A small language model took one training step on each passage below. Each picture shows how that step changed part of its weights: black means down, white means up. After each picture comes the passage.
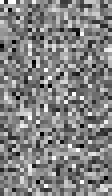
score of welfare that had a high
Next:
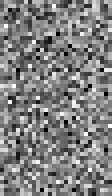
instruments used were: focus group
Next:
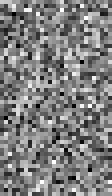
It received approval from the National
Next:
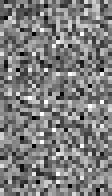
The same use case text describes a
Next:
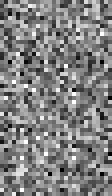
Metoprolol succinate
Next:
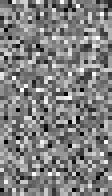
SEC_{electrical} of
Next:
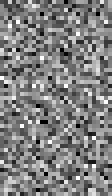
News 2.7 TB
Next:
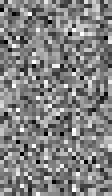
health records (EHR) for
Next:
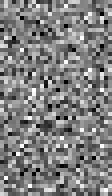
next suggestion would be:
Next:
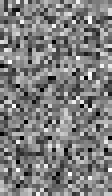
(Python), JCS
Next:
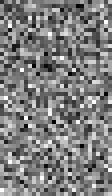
Prosperi, M.
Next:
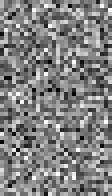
with the constituencies or terrain
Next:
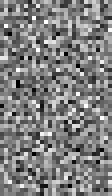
is depicted by variables from an index
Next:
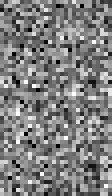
sense may reset marsh succession.
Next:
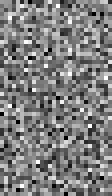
articles and essays from different
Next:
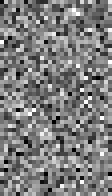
study was conducted at Ittefaq
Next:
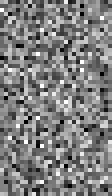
18-19). It is thus a direct
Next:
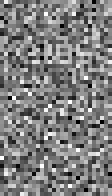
than of the batch analyzed in Table
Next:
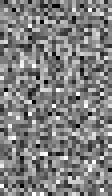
on some water resources, the author achieved data
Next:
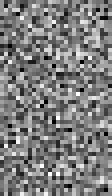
due to the harmful effect of lead
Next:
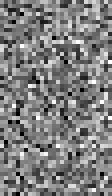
media—everywhere. Often
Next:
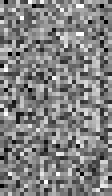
flow in transmission line. Proportional
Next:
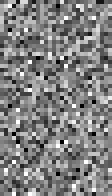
UC7: Decrease
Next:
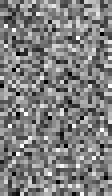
open and should be published under the open
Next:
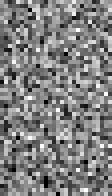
badges off-chain. The
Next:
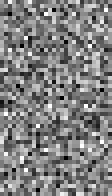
on green grass due to its
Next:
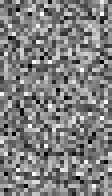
treated appropriately, many of these
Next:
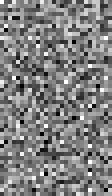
CD4 count above 350.
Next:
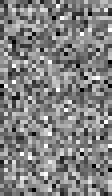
aimed at managing waste, as
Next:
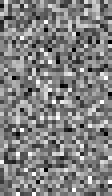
with an auction web service case
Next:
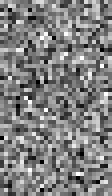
risk of high blood pressure. People
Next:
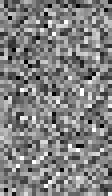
predisposition of fresh
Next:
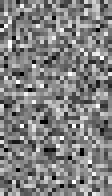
6. Liver function improvement - A.
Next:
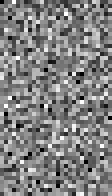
then cropped to a size of
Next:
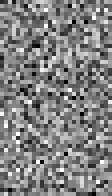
rural areas, as such services may not
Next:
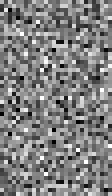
signals in seismic or
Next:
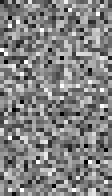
Newsletters distributed to the user
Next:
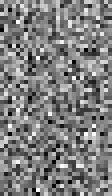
weight and better Fe toxicity scores
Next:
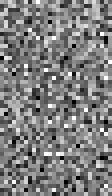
effort beyond the immediate point of
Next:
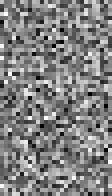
of employment. Categorical:
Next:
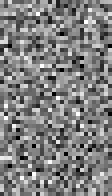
and urotropine have been
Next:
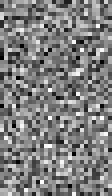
the picture of Varah and
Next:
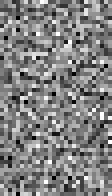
[20]. Besides, due to
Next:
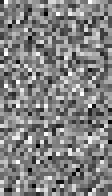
Restoring functional capacity, lowering the
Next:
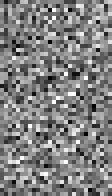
language foregrounded Israeli
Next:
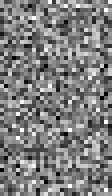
in the developing fungi. The test
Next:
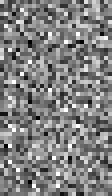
hours). In addition to the results of the
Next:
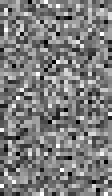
may be achieved with the use of the
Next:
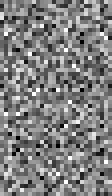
the study, two questionnaires were used to
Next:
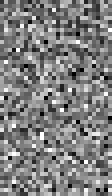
are studying at the ELT
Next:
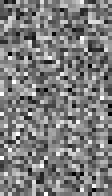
For hidden steps, the
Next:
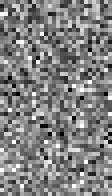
for reconfigurable
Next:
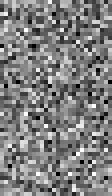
(EGCG); Breast
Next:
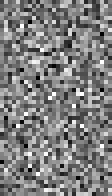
are plant species from which bees collect
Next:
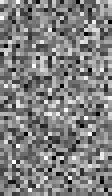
Dependent on Relative Humidity
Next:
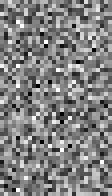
benefits of hearing aid use.
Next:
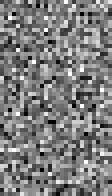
control of all your AV equipment,
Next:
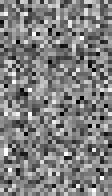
of neoplasms to avoid renal
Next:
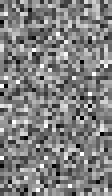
of the compliance tensor
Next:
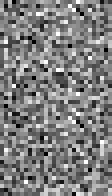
from the conditioned media of established
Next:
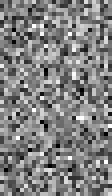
the Christian tradition, God, his
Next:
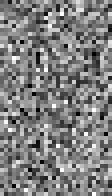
roxburghii* had a
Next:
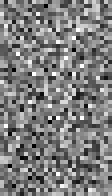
recommended which have present implication to
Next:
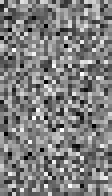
syllables are subjected to Feature
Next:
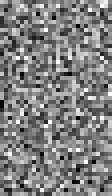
lean on each other's shapes
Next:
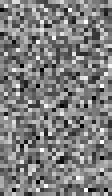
tweet over a period of time would
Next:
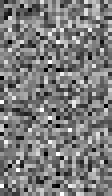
The finding of the study to identify the
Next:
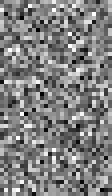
P-drug concept, their
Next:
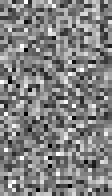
curved surface obtained from the CFD
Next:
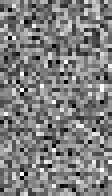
decentralised identifier,
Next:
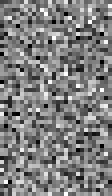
aerodynamic surface temperature,
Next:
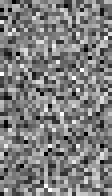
Methodology The study adopted the
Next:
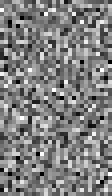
by Valliappan and
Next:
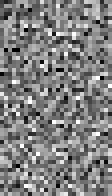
Their products are made to order, which
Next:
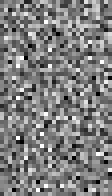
can be exploited on a commercial
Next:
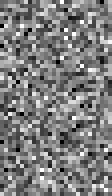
Population and Civil Registration
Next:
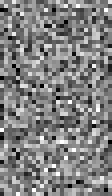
measurement of the fetal head
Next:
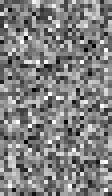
regulator hypothesis':
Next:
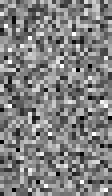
more than 200 locations and a vector
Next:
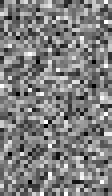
and tolerability; therefore the choice
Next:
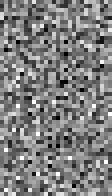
the obtained results, it was found that
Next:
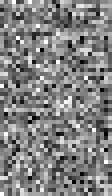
2000). A remarkable result of
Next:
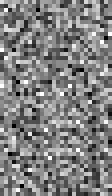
physical availability; accessibility, how
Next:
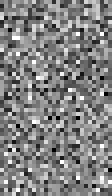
the most dangerous conditions, often
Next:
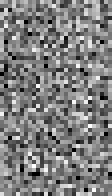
diverse opinions during discussions.
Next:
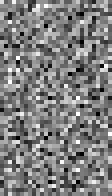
Sujit Kumar,
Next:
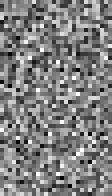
the validation of BN for this type
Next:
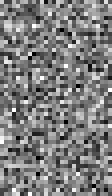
Morocco block";
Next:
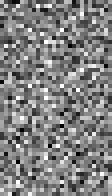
F. Hassan3,
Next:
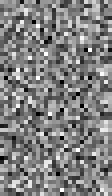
77% having low levels, but without
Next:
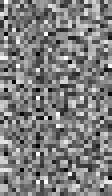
with quality skills improve student satisfaction by providing clear
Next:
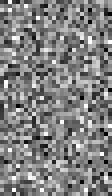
inter- and transdisciplinary
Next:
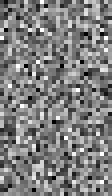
It is very easy to move the
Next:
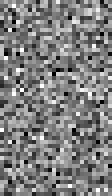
view (RBV) theorised by
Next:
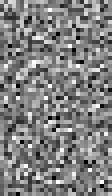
number of animals based on the available area
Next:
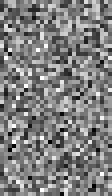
not be able to win the
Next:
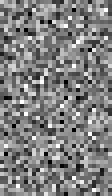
Bandwidth. To study the
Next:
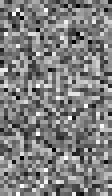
for spotting fire problems
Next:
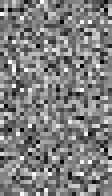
can enhance understanding of ecological evolution and
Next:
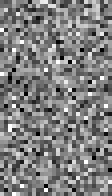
such as CPU state, network
